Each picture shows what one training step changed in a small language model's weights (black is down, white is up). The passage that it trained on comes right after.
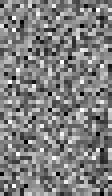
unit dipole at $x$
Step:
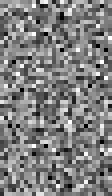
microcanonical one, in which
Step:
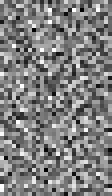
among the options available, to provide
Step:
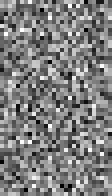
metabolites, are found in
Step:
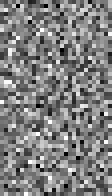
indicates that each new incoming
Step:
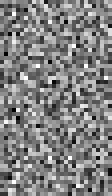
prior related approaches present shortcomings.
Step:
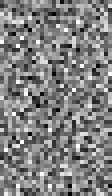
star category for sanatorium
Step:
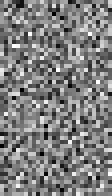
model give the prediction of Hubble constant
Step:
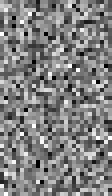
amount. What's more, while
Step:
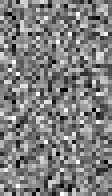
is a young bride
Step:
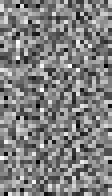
of the art. Project X
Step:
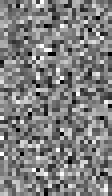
numerous factors resulting in organisational change
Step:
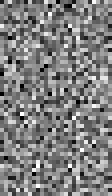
The weakness in tension can be
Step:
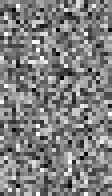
to achieve optimal aesthetics and
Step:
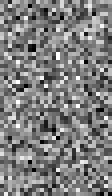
Mixes Using Foam
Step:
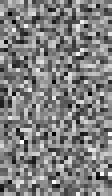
study, we focus on describing and
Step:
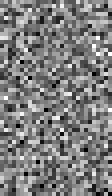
V. Costache, S.
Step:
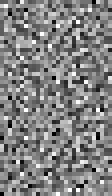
for the 169 content, including participation
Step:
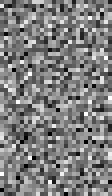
the pyrolysis reaction
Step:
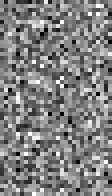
- Fabrication of buccal
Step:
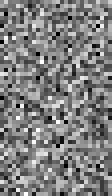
of almond shells were
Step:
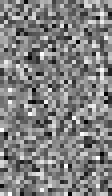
constants. Below as in
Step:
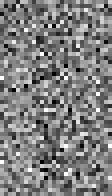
a non-standard individual grease
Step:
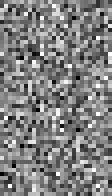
gathered using library studies
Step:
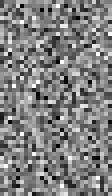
photoheating agree with direct
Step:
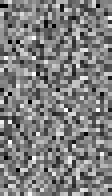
simple exclusive quantities, associated with
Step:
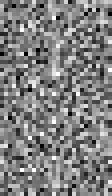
same number of cloudlets using an
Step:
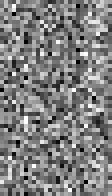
$r_{y}$ of the coordinate
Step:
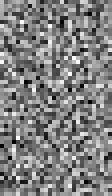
well as any depolarization
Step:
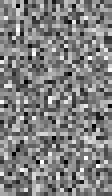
can have an idea of how fast
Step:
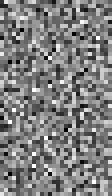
the relative abundance of these
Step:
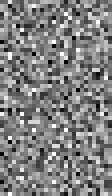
because they are heuristically
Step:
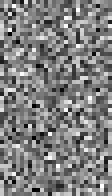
the inheritance of the flag
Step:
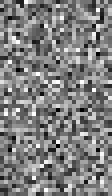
repeated self-energy insertions
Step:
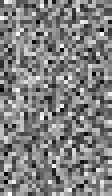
of the speech signal such as
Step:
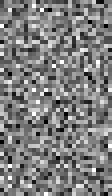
and computation of magnetic field strength in
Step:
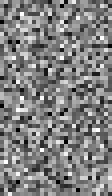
actual quantum hardware, significantly
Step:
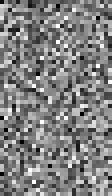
at each output frequency. A distributed
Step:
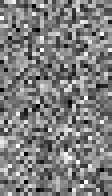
with a number of heavy
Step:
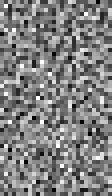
single assessment parameter for all patients and
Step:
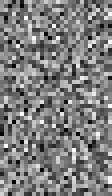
Finally, we propose a
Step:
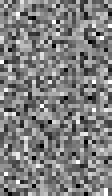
λ -roots a mod n .
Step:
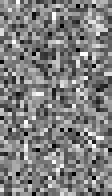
$R_{s}$ is investigated in
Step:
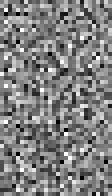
by their own negative self-image,
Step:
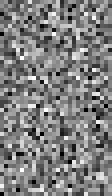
$\pi^0$ are nearly independent
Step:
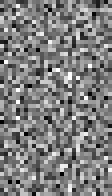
were having hypertension, 30% were
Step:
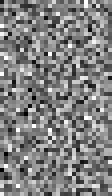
to address the gap for interactive
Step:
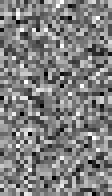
Lens(ICL) has been
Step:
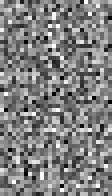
hydrolysed by dilute
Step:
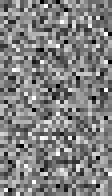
surround us by ``simply observing
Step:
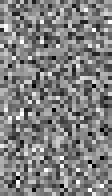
(ERP) to automatically
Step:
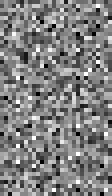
by $\bigcup_{j \leq
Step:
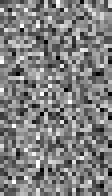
a framework for understanding the approximate
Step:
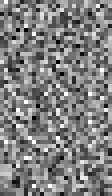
concerns into recruitment,
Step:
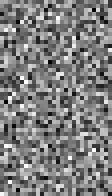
normal behaviour could be influenced.
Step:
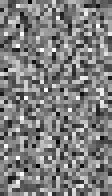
which have less than 64% literacy
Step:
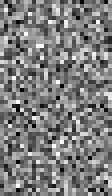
\right]\notag \\
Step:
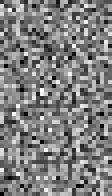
estimates for 2022 Authors:
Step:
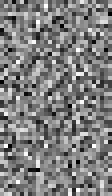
the process and inform the operators if an
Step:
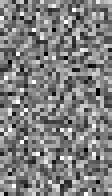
data have been used and analyzed to identify
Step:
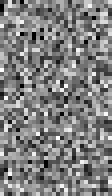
Childhood Aspirations
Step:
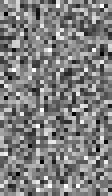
that I have read this submission and
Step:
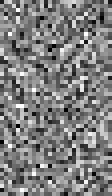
the fact that the heat of reaction,
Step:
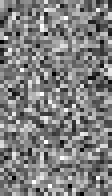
Budgeting is used for many
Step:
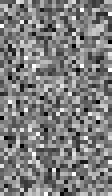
$|\hat h|$. We investigate
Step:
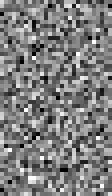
example might seem, the method used is
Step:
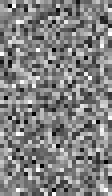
temporary memory and bandwidth which such
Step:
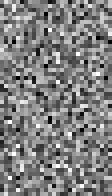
the test of times cannot deny the fact
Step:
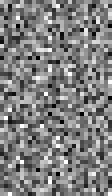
10% in rural population in India.
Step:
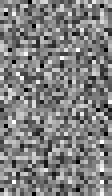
woman threatening
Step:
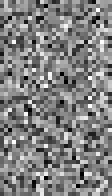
nonmonotonic behavior for other
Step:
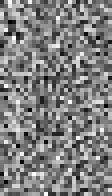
assess the relative usefulness of subsets of
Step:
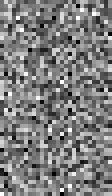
vivo* on the development of
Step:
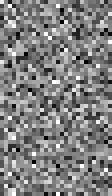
IN APPLE
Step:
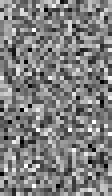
separation task. We chose to follow
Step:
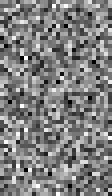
only a little interaction takes place
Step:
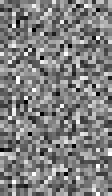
DISCUSSIONS To provide
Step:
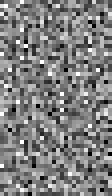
paradigm and (ii) assess
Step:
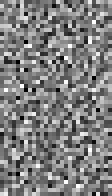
muons in a target during a
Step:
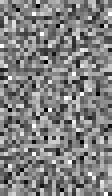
requires addressing the issue of CP
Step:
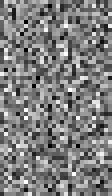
of carbon monoxide vs temperature over
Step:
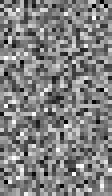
typical source of residual error: the network
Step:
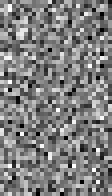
attention was paid to group dynamics.
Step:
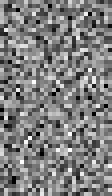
the percentage of male people selected is
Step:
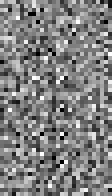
gram-negative bacilli
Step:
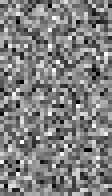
[15] outperforms
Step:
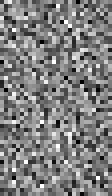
MAP has approximately the same maximum
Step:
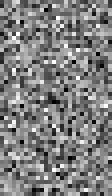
a 1-form $\Gamma$ if X
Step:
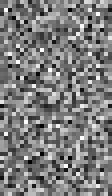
synthetic samples were recorded and
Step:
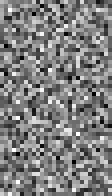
are approximately constant, demonstrated in
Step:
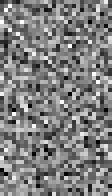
Reliability. Related to the
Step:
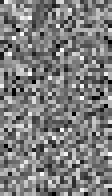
made the Lagos crown to
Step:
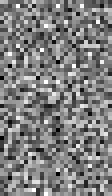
synthetic 60 fps
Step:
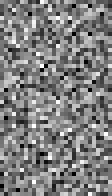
samples yielded also a preliminary
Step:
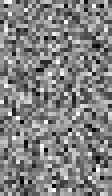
to use by electrochemical pulsing
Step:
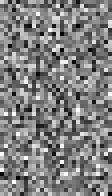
phase, SSbD assessments
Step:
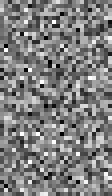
FM magnetization. By
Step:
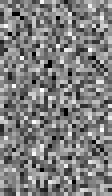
review is aiming to systematically
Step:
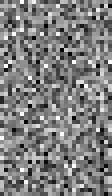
argue that government and civil society
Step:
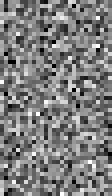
\textit{High Energy Physics
